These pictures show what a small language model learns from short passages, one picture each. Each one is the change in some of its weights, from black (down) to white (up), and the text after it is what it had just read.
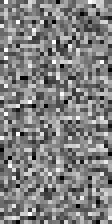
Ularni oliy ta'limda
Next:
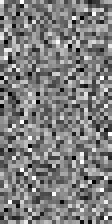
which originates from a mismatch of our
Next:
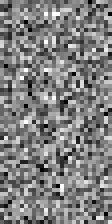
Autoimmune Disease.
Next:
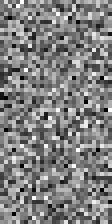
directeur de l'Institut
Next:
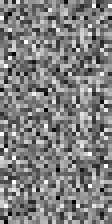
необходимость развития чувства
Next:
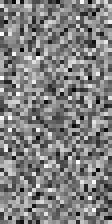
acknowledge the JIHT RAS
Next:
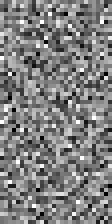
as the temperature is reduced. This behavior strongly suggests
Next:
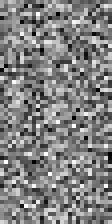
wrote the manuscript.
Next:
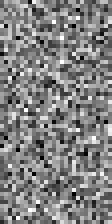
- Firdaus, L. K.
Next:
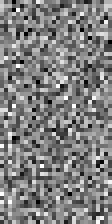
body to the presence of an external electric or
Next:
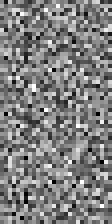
seus contextos culturais e
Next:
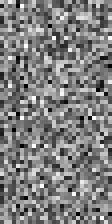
ekanmiz, barcha fanlarga
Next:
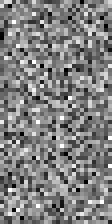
hollandais Aldo Van Eyck
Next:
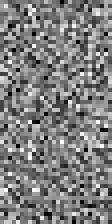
with more robust estimates of the visibility
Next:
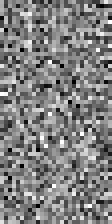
concludes with practical recommendations emphasizing
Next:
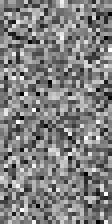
density distribution, subjected to the constraint expressed
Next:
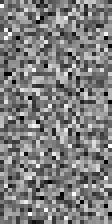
number of $\bA$ is defined by
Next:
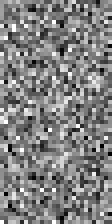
5. **Гасымов
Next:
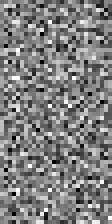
development, various combinations of physical signals with distance
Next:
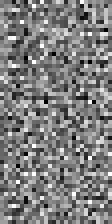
nacionalna država
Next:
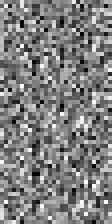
понятия первичной и
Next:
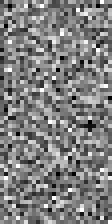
insitutga ehtiyoj
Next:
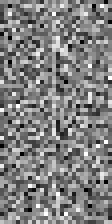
taşıması durumlarında da
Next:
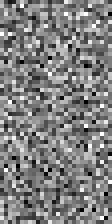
Eq.(A12) shows that the real
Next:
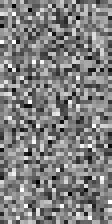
de la región. Según el
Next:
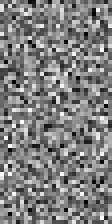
on sample and the wavelength can be freely
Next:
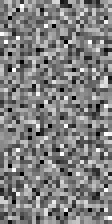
initial motivation for this study is to investigate a
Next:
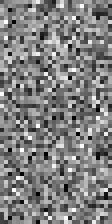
lead to the ability to carry out
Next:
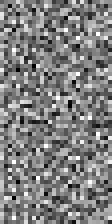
N., Zhang Y., Abdullah
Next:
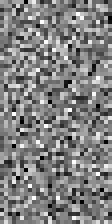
za neurologiju
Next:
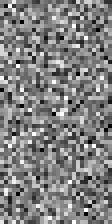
0.3\% of total traffic,
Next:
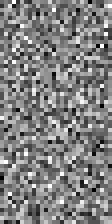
oscillation \cite{kamioka}
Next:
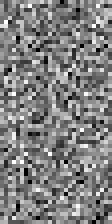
who has a disability. *Journal of
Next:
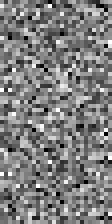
it reaches the wall and at the same
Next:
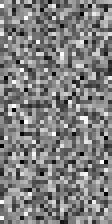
parton fields in the correlator,
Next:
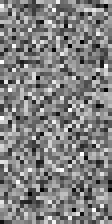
themselves when using endfloat and the
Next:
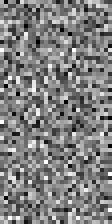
aspectos que a diferenciam das
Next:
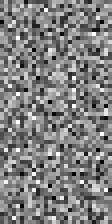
funding support from A*STAR under its
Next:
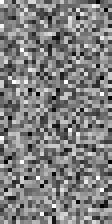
personagem continuasse. Ames então
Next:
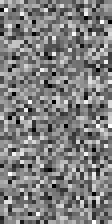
+ \mathbf{A} \cdot
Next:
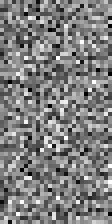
menggambarkan prinsip
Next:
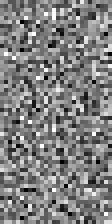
ougandaise Rwenzori Rare
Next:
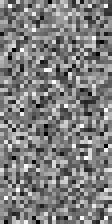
back. The picture is similar to the standard
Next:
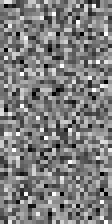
tadan maktab tashkil etildi.
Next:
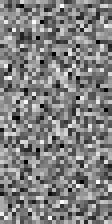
apply a Bogoliubov transformation
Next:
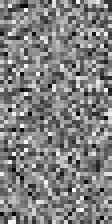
\end{figure} We consider a 2D
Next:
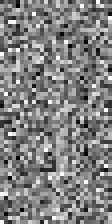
kompleks holda ta'sir
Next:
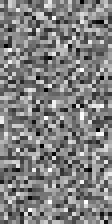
photon between the incoming lepton and a quark
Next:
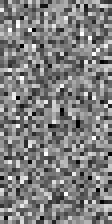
propositions pour un dispositif
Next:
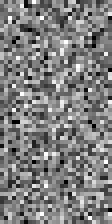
для жизнеописания, –
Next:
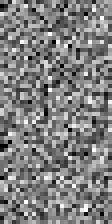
²- European Commission background note on open
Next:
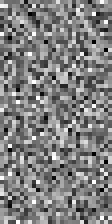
exponentially expand with height as they are
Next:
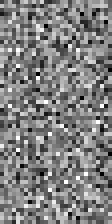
same time, nuclear processes for the same
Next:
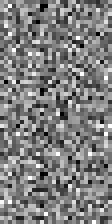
have used the hook length formula
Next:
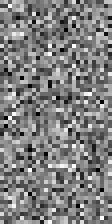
of 2030. ## Introduction
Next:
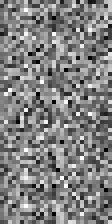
& & & \begin{matrix}
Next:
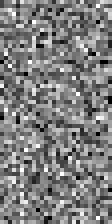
dan negatif, dari kedua
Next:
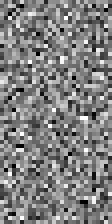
to the initial solutions. Although time variability is
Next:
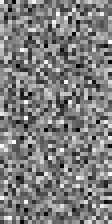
Цей процес спрямовується на
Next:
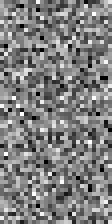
the virial radius $r_{\rm vir}$,
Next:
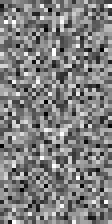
20 лет). Частота
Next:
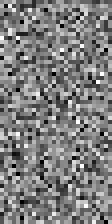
if more than 50\% of particles on its
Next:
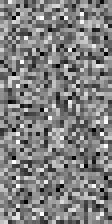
Britain. Educational process science and
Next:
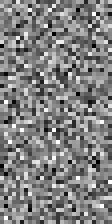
autor coincide con Cangalaya
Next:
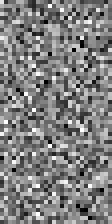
a full cache therefore translates directly
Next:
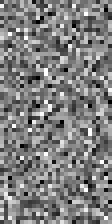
$B_C$ is the critical magnetic field
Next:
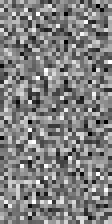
se reconoce la validez que
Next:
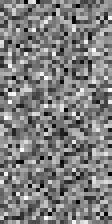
він виступив проти
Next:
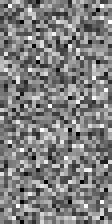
and free of CO emission at the velocities
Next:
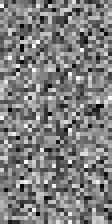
gas heated by UV photons from star formation
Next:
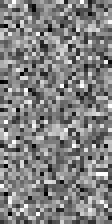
P. \end{definition}
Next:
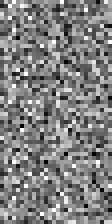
boshq.]. – T.: Yoshlar
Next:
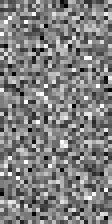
the inner training loop for 3D Gaussian
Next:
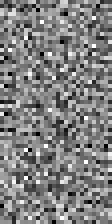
finales extraídas tras el
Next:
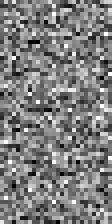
doimiy va vaqtinchalik
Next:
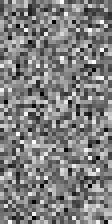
the one hand, via constraction of the
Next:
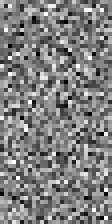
comparison) corresponding to each amplitude for the Sn
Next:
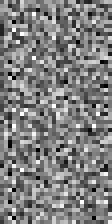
inkluzivni razvoj“
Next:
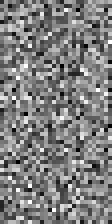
de ani de la Nașterea
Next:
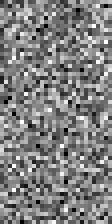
disorder, and the inverse tests use
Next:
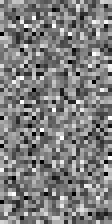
технологий. Совет готовит
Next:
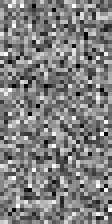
parameters are listed in Tab.
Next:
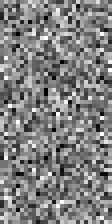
holda bir o'zi alohida
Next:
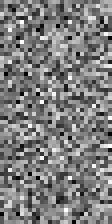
chips o microchips, pero
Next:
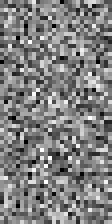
planejamento, número de
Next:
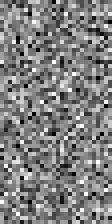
It has been implemented in a hydrodynamic
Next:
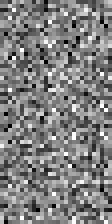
high-redshift background sources. The
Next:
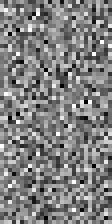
to estimate the error bounds of the simplified
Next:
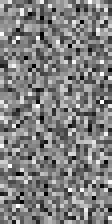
some authors compare character networks to real-world ones
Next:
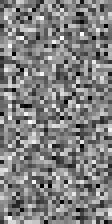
deyiladi. Agar zona chala
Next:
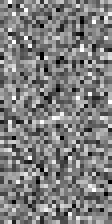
de descriptori ca itemii de
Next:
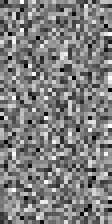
reflexionante*, una vinculación
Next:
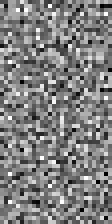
input analog data in the three wavelength channels. The
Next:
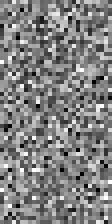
delay, we attach a mixture density layer
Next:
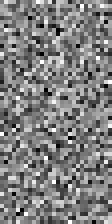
topish va adekvatlikka
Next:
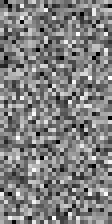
que referem mais existir interesses
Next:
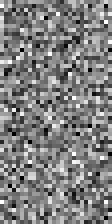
туризм осуществляется в
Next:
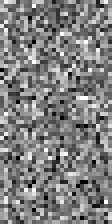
berish va uni boshqa tilda
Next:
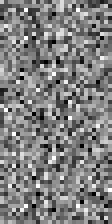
alata su interno pregledali
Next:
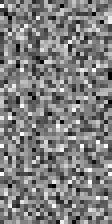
thank Z.\,Chacko,
